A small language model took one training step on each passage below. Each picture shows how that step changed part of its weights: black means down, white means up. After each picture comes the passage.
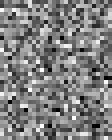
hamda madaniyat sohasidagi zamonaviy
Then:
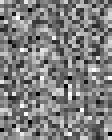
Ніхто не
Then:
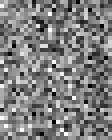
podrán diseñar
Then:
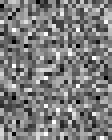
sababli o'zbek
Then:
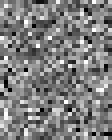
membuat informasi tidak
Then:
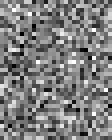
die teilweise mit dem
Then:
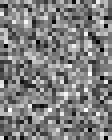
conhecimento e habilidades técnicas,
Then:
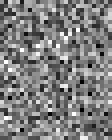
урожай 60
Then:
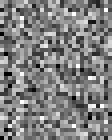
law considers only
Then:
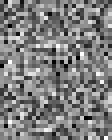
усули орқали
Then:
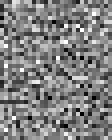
varvar soʻzlarni
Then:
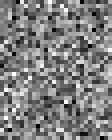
do poderio geral
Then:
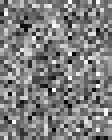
membentuk trimer,
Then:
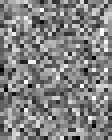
turmush tarzini
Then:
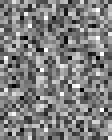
em Questão*,
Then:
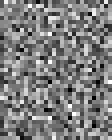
Timur, yang
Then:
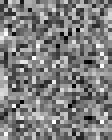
уларнинг ҳажми
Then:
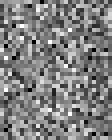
symptoms can
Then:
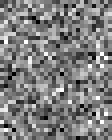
перед студентами вже
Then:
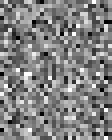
usullarini hisobga olish
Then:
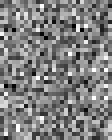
foydalanilishiga yoʻl
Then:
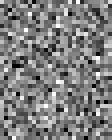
de satisfacción o
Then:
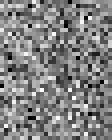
El Empalme
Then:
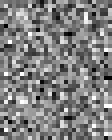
Ular darsni mazmunli
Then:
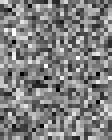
reflection. *Journal of
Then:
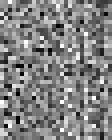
possíveis interações com esse
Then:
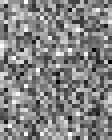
Rosa Weber**,
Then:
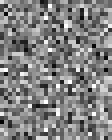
práctica”. (p.
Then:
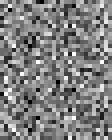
hisoblanib, u
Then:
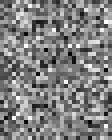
ularni tashqi bozor
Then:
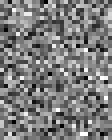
van de arresten van
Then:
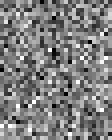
alumnado, hacer
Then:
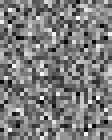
consisten en cambios
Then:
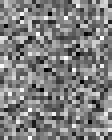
амалий ишларга
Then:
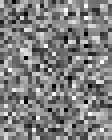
dos jogos e
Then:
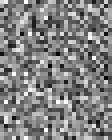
que maximizam os
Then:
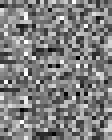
estabelecimentos de
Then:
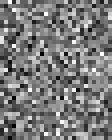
targ'ib qilish
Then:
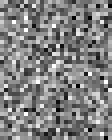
de acordo com o que
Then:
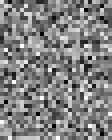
estratifican según su
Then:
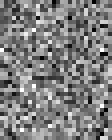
dependientes recae
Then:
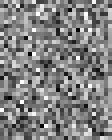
prolongado. A
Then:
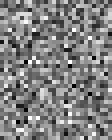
було здатним ефективно
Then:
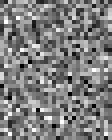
qanday ishlarni
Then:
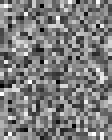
red de carreteras
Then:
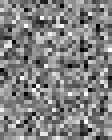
Pengaruh positifnya
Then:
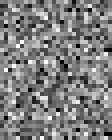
va loyihalar,
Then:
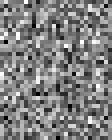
que o empreendedorismo
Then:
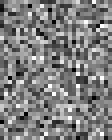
dorea statul.
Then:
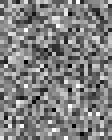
de Neurología*,
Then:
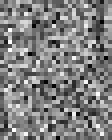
poder determinar la calidad
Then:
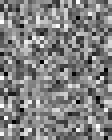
publique o seu também
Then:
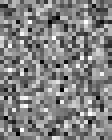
comórbida é uma
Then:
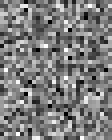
джерельного аналізу,
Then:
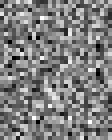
явища й процеси
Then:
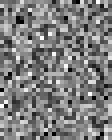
diversas fuentes de información
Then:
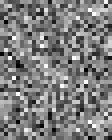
consiste na indicação ou
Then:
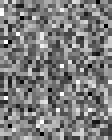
Aprender a aprender
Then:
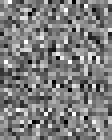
à partir duquel
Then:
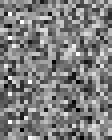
тартибни ҳам
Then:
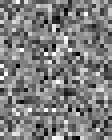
yanada oshirishda muhim rol
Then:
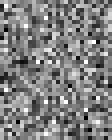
os usuários controlem o
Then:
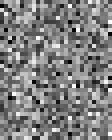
au XVIIème
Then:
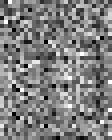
с диффузной
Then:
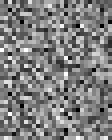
относятся и
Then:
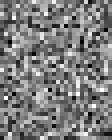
topic is aimed
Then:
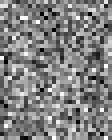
rate, heart
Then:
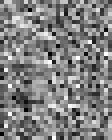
Q, et al.
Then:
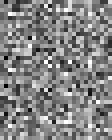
sino también con otros como el
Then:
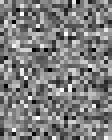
місця, під яким
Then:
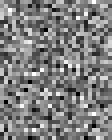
van het vaststellen
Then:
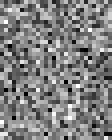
Navoiy asarlarining
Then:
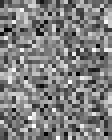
yoki tezlik bo‘yicha
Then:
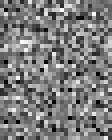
alla definizione di
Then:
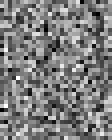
noastră”, în
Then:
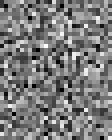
две функции управления
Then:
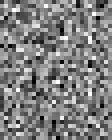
que permiten unificar
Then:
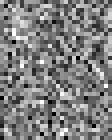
La construction d'une
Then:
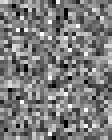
y los hoteles.
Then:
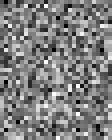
en arena o en la
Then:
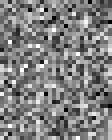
removida? A
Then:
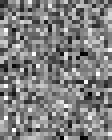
на листовой
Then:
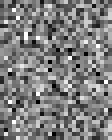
hissiy tajriba va
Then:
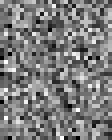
Cet aspect est
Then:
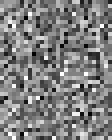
Review And Comparative
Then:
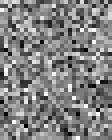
& Crozet,
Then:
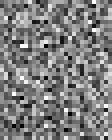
mumkin. Shu sababli
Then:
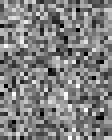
quvvat qayta
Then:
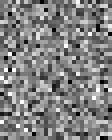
mana shu ta'sir
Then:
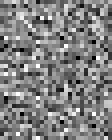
государственного университета,
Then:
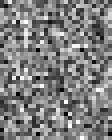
имеет меньший
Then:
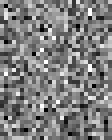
“As Ennius
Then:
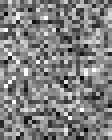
базовых показателей
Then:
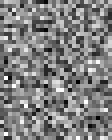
обеспечения качества и
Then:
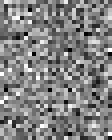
Материалы VII
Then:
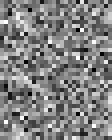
Turma B. No caso
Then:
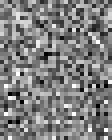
Esta revisão sistemática em
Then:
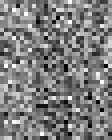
el símbolo de la
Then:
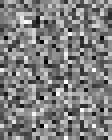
основні права людини.
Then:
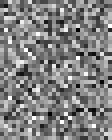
и мире В научной
